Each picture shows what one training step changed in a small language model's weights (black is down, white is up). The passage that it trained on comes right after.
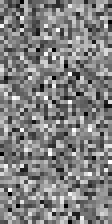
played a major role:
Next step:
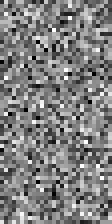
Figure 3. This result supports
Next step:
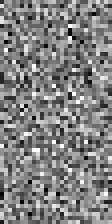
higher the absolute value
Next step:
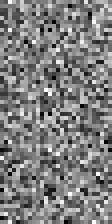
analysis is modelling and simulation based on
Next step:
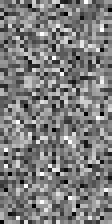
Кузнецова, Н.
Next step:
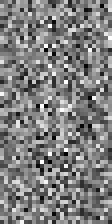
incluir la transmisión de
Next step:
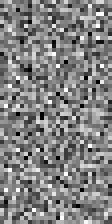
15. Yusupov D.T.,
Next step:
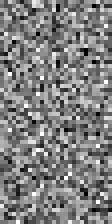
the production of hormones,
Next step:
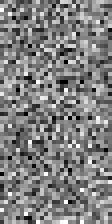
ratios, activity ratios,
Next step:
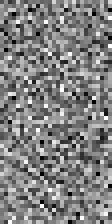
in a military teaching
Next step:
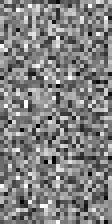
External Borders of the
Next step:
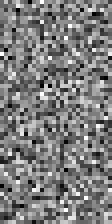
medidas para caracterização
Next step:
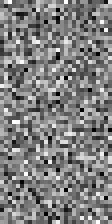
European monarchs and their
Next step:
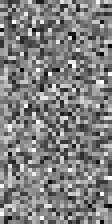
sensitivity of performance to
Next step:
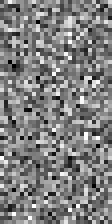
часто болеющих детей.
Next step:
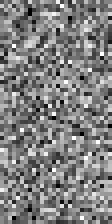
p. 10. *Ofitsiyni
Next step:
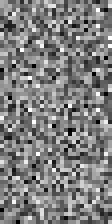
Generalmente son relaciones
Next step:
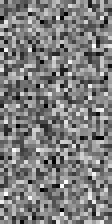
Chawla Govt.
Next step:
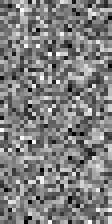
o papel educativo dos
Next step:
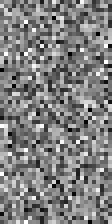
TÓPICOS intense
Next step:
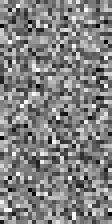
de voornaamste in
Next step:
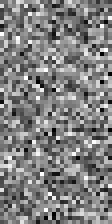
Emirates are examined to
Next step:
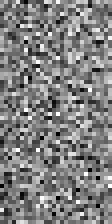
A Legalistic Approach
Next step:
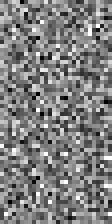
países. El
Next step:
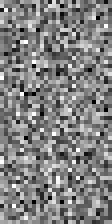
на основе материалов,
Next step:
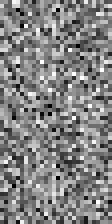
current setup. Personal
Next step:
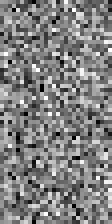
a large-scale
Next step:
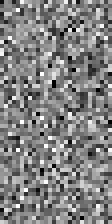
funcionado como una limitación
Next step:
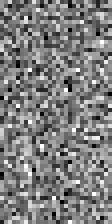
practice, is shown in
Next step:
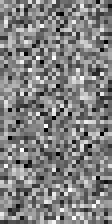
протягом 7–10 с.
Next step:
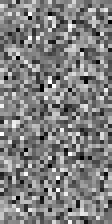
along with the hardware results are
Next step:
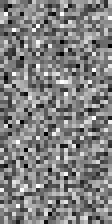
va preferensiyalar berib
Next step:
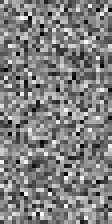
ga (ichkarisiga)
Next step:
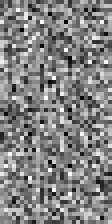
related to the topic has been
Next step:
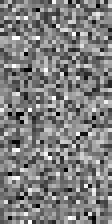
2. Commercial application:
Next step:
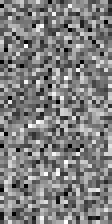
o'z va raqib
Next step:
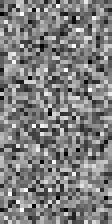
de lírio do Brejo
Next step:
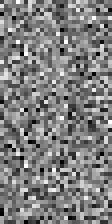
fórum neutro e
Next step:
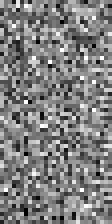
of workers' insecurity
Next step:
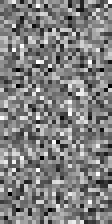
published by the present
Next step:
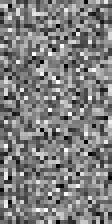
Converters (WECs)
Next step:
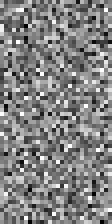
hydrolysis (2%
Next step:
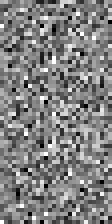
bodies, the organization of
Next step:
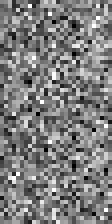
ги Фармонида
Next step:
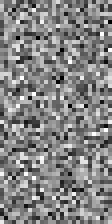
yüzyılda Ordu
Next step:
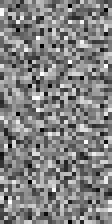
the advanced methods to
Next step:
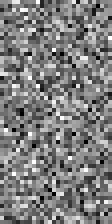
иностранного государства или
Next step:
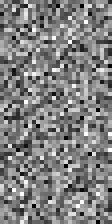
“chiedersi ogni
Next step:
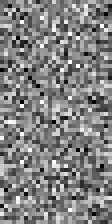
delete footage. In some
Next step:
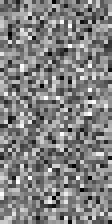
private cloud costs.
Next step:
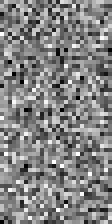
thought created around
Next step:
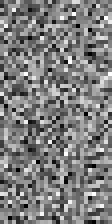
yashash darajasining
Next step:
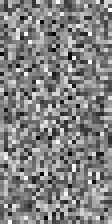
Amir Nasrullo
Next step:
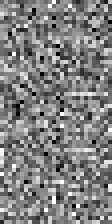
in the 1980s, due to
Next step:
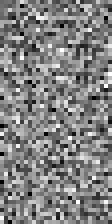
number of clinical trials for this
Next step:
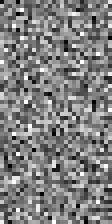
Ultimately, these results
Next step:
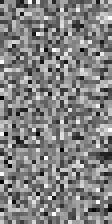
more nominations of both the
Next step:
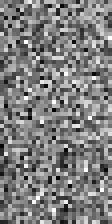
групп оценивались
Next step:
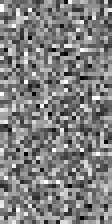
privire la activitatea
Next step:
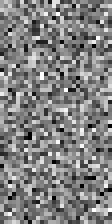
rate of 0.9 mL/min
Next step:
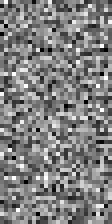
Computer + smartphone
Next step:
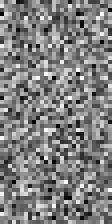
Annotation: This thesis
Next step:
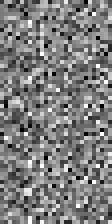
ҳисобга олган
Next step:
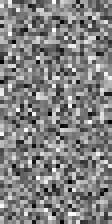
Patli gilam larni
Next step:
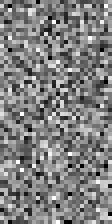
into subsequences of the form
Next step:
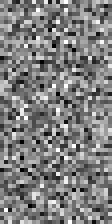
format to enhance knowledge,
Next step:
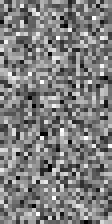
door Drs L. J.
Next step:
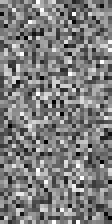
French language had positive
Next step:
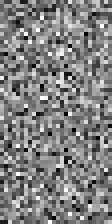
of spiritual, educational, and
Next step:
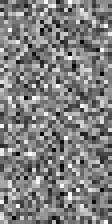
is to take a step
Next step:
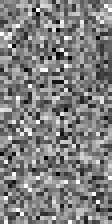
solutions and promote international
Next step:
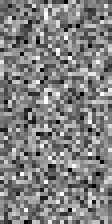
желудочка. Это
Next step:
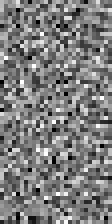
Federal classifica os
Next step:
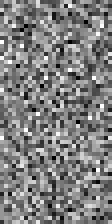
helps these two appear on the
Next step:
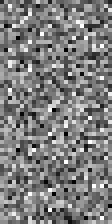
катта шаҳарларида
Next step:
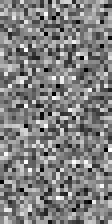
well documented in the US and
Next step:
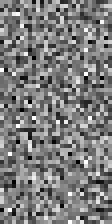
were studied for their effects on the
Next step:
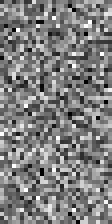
a singularidade da situação no
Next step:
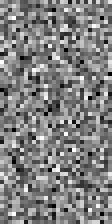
On sám měl
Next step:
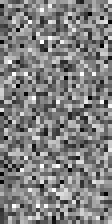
Control Module Flight
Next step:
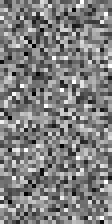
взаимодействия. -
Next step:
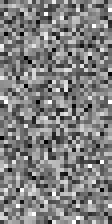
Исследования показали, что при
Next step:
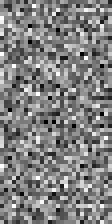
8.0. Based on the program,
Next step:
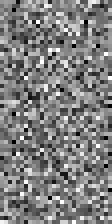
серед робітників
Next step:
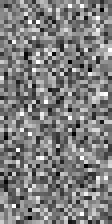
ул. Пискунова,
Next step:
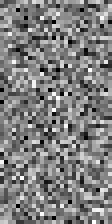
youth. JournalNX,
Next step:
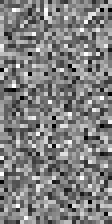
4.0 License. Для
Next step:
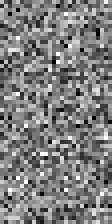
de compleja vinculación
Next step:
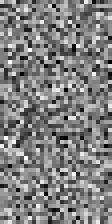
radiology report, to start the
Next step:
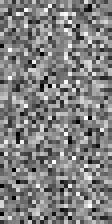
evident, respectivul
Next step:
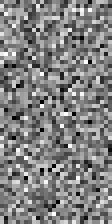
shartlarini aniqladilar:
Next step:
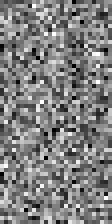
Aspect ratio a/b
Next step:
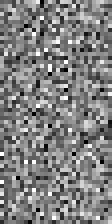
другой». По
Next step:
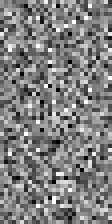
the police did not stand by and
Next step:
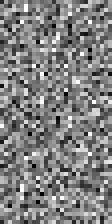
utilizar um botão de
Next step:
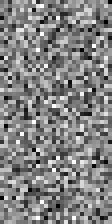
varimax, se obtuvo
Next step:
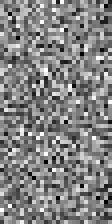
Strategy, disponible en
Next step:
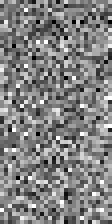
In India waste plastic used in
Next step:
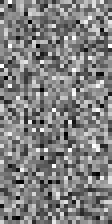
these skills by those studying
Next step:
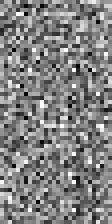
individu akan melakukan
